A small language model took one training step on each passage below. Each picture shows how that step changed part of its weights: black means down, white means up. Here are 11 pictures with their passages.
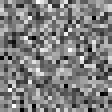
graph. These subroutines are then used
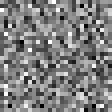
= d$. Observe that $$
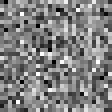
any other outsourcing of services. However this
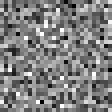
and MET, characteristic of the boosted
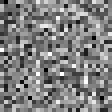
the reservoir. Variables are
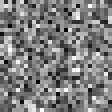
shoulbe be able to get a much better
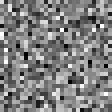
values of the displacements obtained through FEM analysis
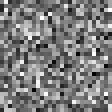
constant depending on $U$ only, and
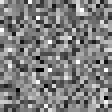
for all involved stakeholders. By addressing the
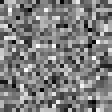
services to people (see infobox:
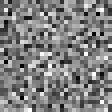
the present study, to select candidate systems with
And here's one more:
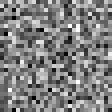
need two + or - standing side by
